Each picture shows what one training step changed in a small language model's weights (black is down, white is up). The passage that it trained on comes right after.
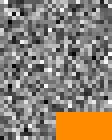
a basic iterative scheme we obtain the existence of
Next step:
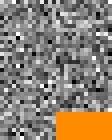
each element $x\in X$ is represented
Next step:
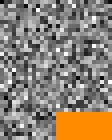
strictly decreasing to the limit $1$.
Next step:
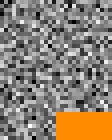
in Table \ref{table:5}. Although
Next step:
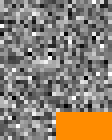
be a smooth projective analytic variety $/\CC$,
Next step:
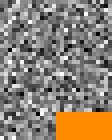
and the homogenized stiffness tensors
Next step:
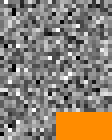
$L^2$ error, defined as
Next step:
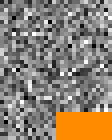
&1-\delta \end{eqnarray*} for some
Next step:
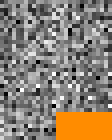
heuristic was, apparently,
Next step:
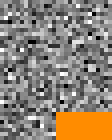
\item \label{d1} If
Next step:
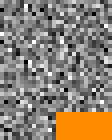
be deduced. The algorithm will terminate in
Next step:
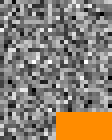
product. \item The nutation and
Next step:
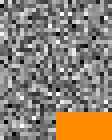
flow to individual valid volume elements, they
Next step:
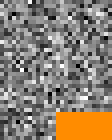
have many local minima, we show the
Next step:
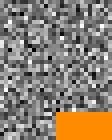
general form of the backgrounds admitting
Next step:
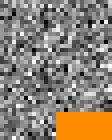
We also denote by $\mathsf{n}$ a sequence
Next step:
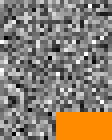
propagator. \begin{lemma}
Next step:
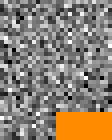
been established for total positivity in split real
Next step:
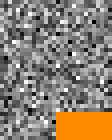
lectures on automorphic forms.} \newblock
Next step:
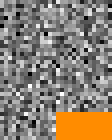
and, secondly, the legibility of
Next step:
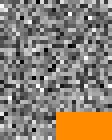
to a convergence in probability and to the case where the
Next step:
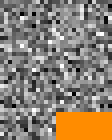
us that these map geometries are really
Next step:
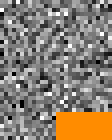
$g^2=g$) (note that such
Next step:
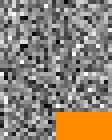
yields the proposition. \qedsymbol We remark that
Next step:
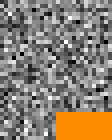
|^2 du = 1 \end{equation}
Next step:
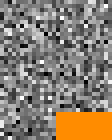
\emph{Lectures on Minimal
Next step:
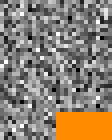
other related works, there has been an extensive
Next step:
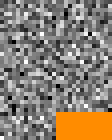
A simple proof comes from the original definition for the
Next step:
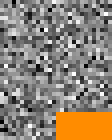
an {A}belian functional equation}, J.
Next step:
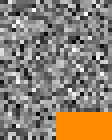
the Jacobian ideal, or the gradient
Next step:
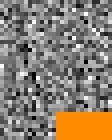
a general subordinator much less information about
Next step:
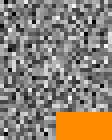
define \begin{displaymath} d_n=
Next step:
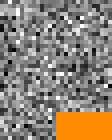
bosonic currents \bea
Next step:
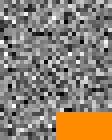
letters from a weak braid
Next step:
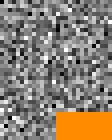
by using the Fibonacci polynomial recursion
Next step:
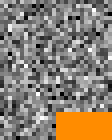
infinity except in the variable $x$.
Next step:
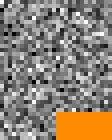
Lyapunov function $ V(x)
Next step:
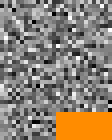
where the submanifold does not allow such extension, the
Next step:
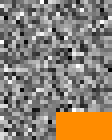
follows that the characteristic polynomial of the stability matrix
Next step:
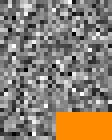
is the set-valued operator \begin{align*}
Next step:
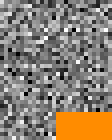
q^{m}. \end{equation} where
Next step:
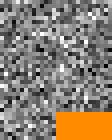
composition $TV$ is an isomorphic embedding.
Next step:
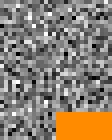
factor of $D$. The ideal $\left(
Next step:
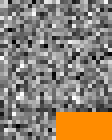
acting on radial functions, becomes \[ -\Delta
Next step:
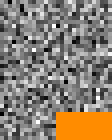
sequences in the corresponding algebra $\cF$. Then \[
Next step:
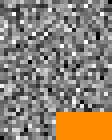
Let $\si$ be the topological equivalent class of
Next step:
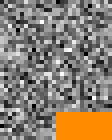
\vskip-5mm \hspace{5mm}
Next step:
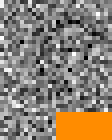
easily sees that $o_1(x)
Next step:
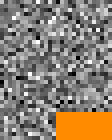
locally finite normal systolic pseudomanifold. Let
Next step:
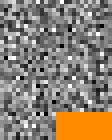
is a total space of the family of the
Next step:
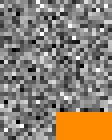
[0,T]\}$ in terms of the
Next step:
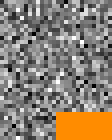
and main result} Let $M$ be a complete
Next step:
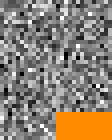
the control measures $v$ and $m$,
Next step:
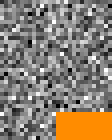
We apply BiDS to numerically solve this
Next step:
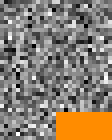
map which preserves $\lambda$. We assume that
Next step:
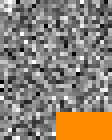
\endaligned \deq Note that in order to
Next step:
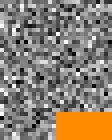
is the ideal sheaf of $Z$ in
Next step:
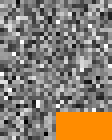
finite-dimensional setting by \begin{align}
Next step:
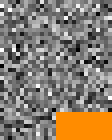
$\tau$ last transmissions and whether the
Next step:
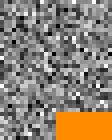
the right GLME allow finding solutions to the
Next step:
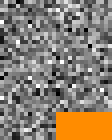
generic variety in a family with a certain period
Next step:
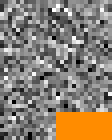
$g_Y =0$, as stated in
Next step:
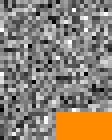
if $E=E_1\times \ldots
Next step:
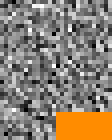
any restriction semigroup $R$, with $Y =
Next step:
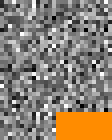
be taken as identical. We should also point
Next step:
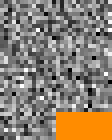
GPCM, an experimental design is the set
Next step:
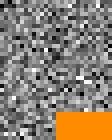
\cite{W4}.) In this case there
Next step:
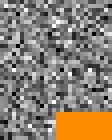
deduced from the theory for Wiener spaces given
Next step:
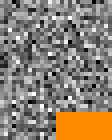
rise to boundary value problems for systems of nonlinear
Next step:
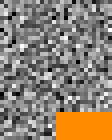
We show that a suitable definition of random
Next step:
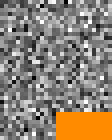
\end{align*} is an injection whose image
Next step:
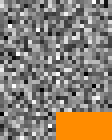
of the renormalization fixed point of the
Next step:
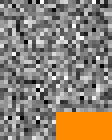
be irreducible or the socle must equal the
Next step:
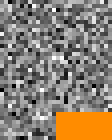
composed by a component $N$ of
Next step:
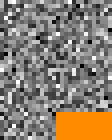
We introduce a topology result (see Lemma 2.23
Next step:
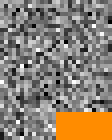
\[ \cD^p\models (\forall
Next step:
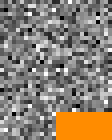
ordinary differential equations with a parameter in the boundary
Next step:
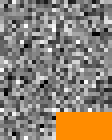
which changes any arrow $b$ that
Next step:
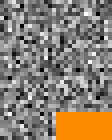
= 1\}$ its maximal compact subgroup. Through the
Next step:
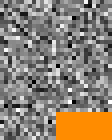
T$, then $g$ is combinatorially
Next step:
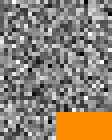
of the sections in $V$ with respect to
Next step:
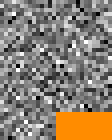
$A_k$ of degree $-k$
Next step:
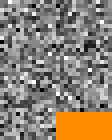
\end{abstract} For a graph $G$,
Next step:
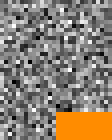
$\phi_1$ in the space ${\cal
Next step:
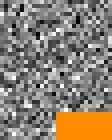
nonparallel bars to the rest of
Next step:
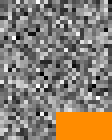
an agreement between approximate solutions and exact
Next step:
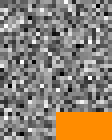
nonlinear equations). Explicitly forming the
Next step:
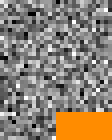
presents the results of a 30-day
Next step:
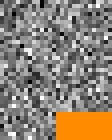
have to extend the definition of $\nabla^su$
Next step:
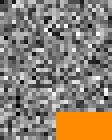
first level we use a $8 \times 8$
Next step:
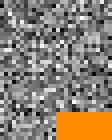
rational cuspidal curve is a rational curve
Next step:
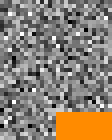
of the same order type as the negative integers). \
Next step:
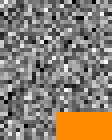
whenever there is no risk of
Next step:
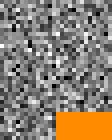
as those linear functionals on test functions satisfying appropriate
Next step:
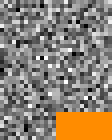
$\PP_N$. If the annihilation
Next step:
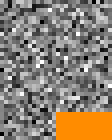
and their definition in terms of Riemann theta functions
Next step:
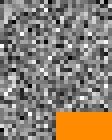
of independent interest. \end{abstract}
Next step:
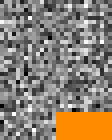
copies of $E_1$.}
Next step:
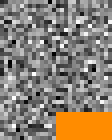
as $\phi \vdash (A
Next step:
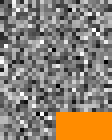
the spot branch returns to
